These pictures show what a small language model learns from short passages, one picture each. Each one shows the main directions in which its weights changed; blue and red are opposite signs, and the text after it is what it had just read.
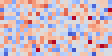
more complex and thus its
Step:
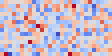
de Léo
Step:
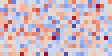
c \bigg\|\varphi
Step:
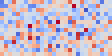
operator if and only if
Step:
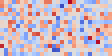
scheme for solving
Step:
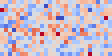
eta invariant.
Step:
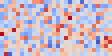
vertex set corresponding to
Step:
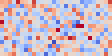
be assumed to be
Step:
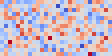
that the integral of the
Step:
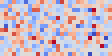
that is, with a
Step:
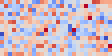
of size $16
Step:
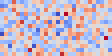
intersection of the
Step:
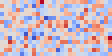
invertible if and
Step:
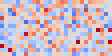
find relations between
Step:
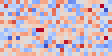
of the elements of the
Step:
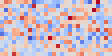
$j$ the
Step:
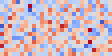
raised by
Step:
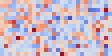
quantity by
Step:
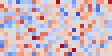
the parallel vector
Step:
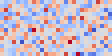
like to
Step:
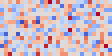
Elements in
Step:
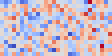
follows. The {\it
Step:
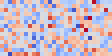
2\kappa -
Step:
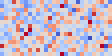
process of computing
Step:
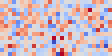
estimates. For all
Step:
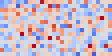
if $e$ has
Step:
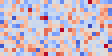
Bounds when
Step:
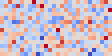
Dirac operator
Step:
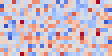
role. Using
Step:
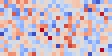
for the shift
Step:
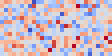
$W$ are two
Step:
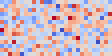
G$ can be
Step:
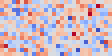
will mean $\mathcal
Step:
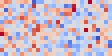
$G$ be a
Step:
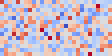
is based on the
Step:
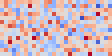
main result of this
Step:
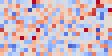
and $\xi$ is
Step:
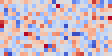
assertion that:
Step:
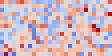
so, let us denote
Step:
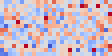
iteration \\
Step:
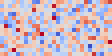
Third, we
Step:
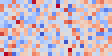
plots of the
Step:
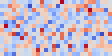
space core algebraic
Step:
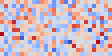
often been
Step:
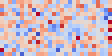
systems. The
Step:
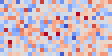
is a root of
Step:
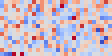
Appendix B
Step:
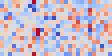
by Anton
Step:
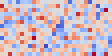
the solution would
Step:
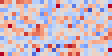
so again one
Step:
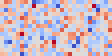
$n \times
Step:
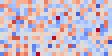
first author has
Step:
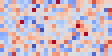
First, observe
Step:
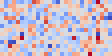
transfer at
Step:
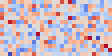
vector $ {\rm
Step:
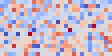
function $w$ can
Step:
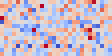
cube contains
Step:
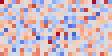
is a big line
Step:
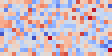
in the representation theory.
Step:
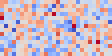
umbilic with
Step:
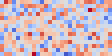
subset $S$ of
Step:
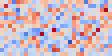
refers to the fact
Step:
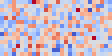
columns of
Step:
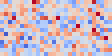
of polish,
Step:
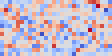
as another
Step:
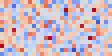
isomorphism identifying
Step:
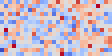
of $\ast$. This
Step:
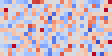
such ideals, we
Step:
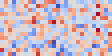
W. Goldman
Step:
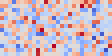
"all irreducible
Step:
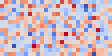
graph $G$ can
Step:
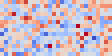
together with
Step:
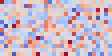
= \tau \circ
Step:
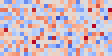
each with support in
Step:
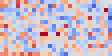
if the agents
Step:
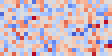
{\cmS}, there
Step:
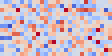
this case, for
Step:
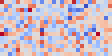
is not infinite
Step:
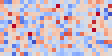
\langle a,c
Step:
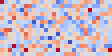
\noindent [C]
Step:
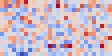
only a finite number of
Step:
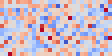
we obtain the second
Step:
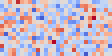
the state vector
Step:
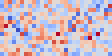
a - \epsilon ,
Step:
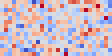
(and in particular not
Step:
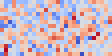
satisfied (that
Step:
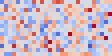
is, the ring
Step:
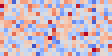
domain and its boundary
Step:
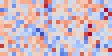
analogues in
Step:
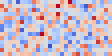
the variable $v$
